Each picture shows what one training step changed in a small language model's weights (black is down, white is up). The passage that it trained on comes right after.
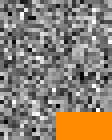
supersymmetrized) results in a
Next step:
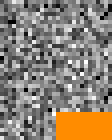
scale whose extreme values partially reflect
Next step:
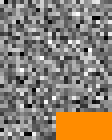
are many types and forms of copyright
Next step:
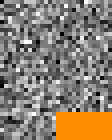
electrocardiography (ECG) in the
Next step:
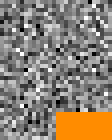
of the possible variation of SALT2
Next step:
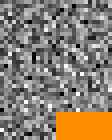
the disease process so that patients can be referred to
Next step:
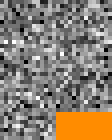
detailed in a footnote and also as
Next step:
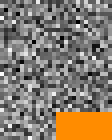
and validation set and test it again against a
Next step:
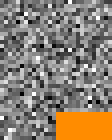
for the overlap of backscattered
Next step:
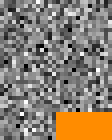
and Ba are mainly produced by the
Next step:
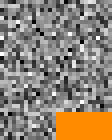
are used [7]. The coupled simulation was conducted
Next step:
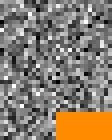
the proliferation of terrorism
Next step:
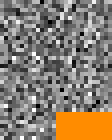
underrepresentation. For instance, students
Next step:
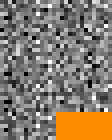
updatable and expandable infrastructure to support
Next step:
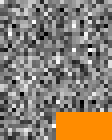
adding a subtitle to an author's work after
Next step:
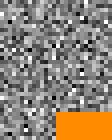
the CO₂/CH₄ replacement
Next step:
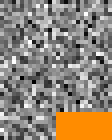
(Synchrotron-light for
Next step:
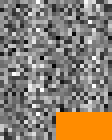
by successfully fulfilled operations on
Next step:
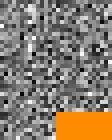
and J. G. Elmore,
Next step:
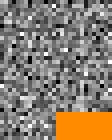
Sexual Sadism: 'The
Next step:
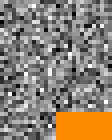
structure of three lakes. Indeed, in each
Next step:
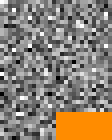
the cryostat and furnace
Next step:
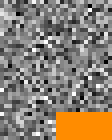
is one of the candidates of dark
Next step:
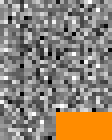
lengths under the detector. Another
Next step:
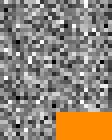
also take into account the relationship between the light flux
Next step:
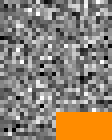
state, our measurements indicated a value for
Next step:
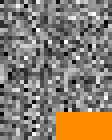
predicted to be favorable. The
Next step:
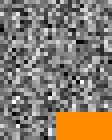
Policy Introduction to the Study:
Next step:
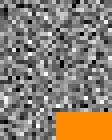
scientists and records managers to
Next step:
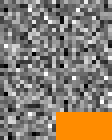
can get from understanding project management. A planning
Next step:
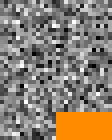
any $N$, and we provide an improved upper bound
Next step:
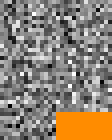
but now with an extra dependence on the
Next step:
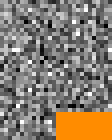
rate $u(n)$, provided $0$s
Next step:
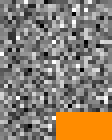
$\hat {a}$ denotes the matrix
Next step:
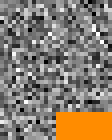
that the ionic radii of V in different
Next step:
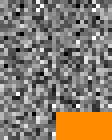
and picked up by the tip
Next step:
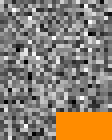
literature, halo bias has long been recognized
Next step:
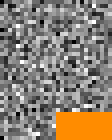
equals zero: $\frac{1}{4}
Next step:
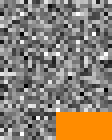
\delta x)}{|\nabla \psi|}
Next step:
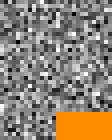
$ are determined by the third moments appearing
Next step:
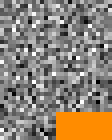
deviation of occurrences in the randomized
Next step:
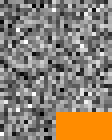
vortex storms (which are created
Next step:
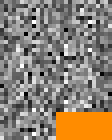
addressing these issues and to establish mechanisms for
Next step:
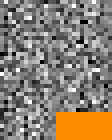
media cases with dry central perforations is
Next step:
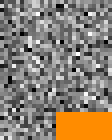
women's purchasing decisions. There is
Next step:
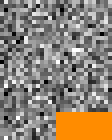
could be conceived as indicating normal
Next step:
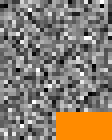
$N_c$ limit. Recall that the
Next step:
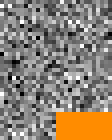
Metzger et al. 1997), or
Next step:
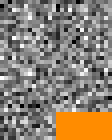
SIMULATIONS A. The
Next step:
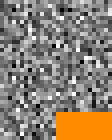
using using the PBE xc functional. We
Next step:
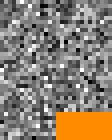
Statement: The authors declare that the
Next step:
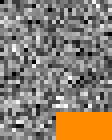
in two dimensions the extendedness effectively
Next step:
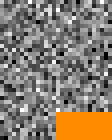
the source, where H$_{\rm tot}$
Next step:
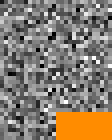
with a radius equal to its distance from the
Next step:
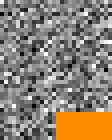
\end{figure} We now compare an experimental
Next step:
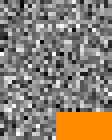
large number of real noisy data for training,
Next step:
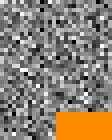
dwellings and geometry. Below,
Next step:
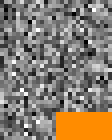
information in predicting future state or unknown
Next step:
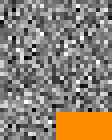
in order to infer the type of the last expression
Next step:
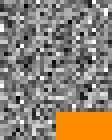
change is difficult to achieve, but is more likely to
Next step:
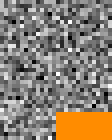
the probabilistic view because one does not follow the
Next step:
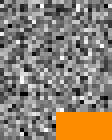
outlines real world problems found by systems
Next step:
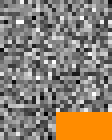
of metrics In order to test the correctness of
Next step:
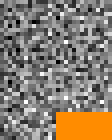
Cengage Learning. 2016. -
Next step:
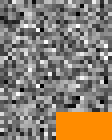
5:1 to male and this has been
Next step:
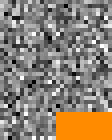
in Yeh et al. (2007), source
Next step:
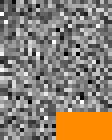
are not formulated and studied. Markov
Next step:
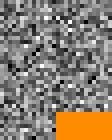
the day time even when the soil temperature does not
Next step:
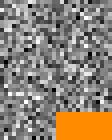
competitors appear in the new market
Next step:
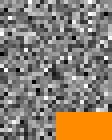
elimination; we begin with a model that includes
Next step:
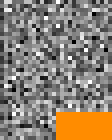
Biomaterials Science, 7(9),
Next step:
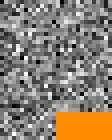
decay $B^0_d \to
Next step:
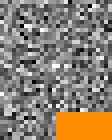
Ni^{II}–NO adduct
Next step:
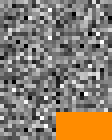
is easier to identify devices that belong to the
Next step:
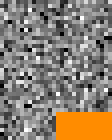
household for the pool with relative
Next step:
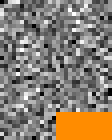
firm's strategic perspective as all
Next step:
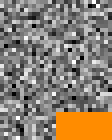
is determined only by the frequency distribution of the exciting
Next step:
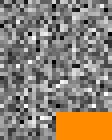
develop economically from its present status of the
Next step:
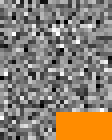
*et al.* 2012). The conventional understanding
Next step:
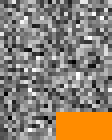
or not escape from the exposure chamber
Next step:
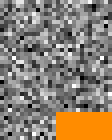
a constraint returns to scale of production function
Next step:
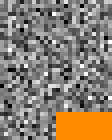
easy because they differentiated people into many
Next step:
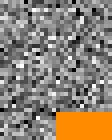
of 1000 m. In fact, higher values of
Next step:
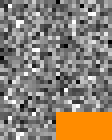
elevating the standard of several components.
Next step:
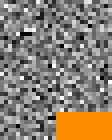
led to combining two separated entities.
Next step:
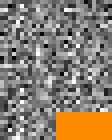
Software Distribution if it includes
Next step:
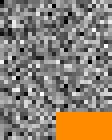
prevalence of autism is estimated as
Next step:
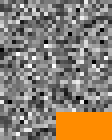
cosmic rays with molecular matter in the
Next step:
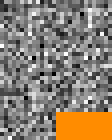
be effective, the maximization is typically done with
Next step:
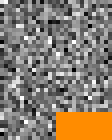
transition between different topological sectors to occur, one
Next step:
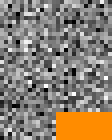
plus0em minus0.5em
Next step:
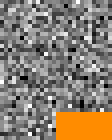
with matter (composite materials). The author is a
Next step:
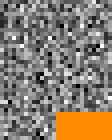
and unloading forces and surface
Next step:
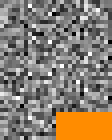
Errors as a Function of Input
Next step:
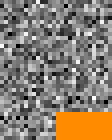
In theory, it would be possible for an experimentalist
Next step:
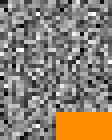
assumptions in order to overcome the
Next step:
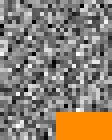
from the surface and rises up. Once the
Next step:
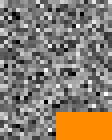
and easy tool to prove that patterns of
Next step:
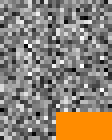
be denied that it has triggered an
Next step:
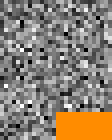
Observations indicate that cotton remains in
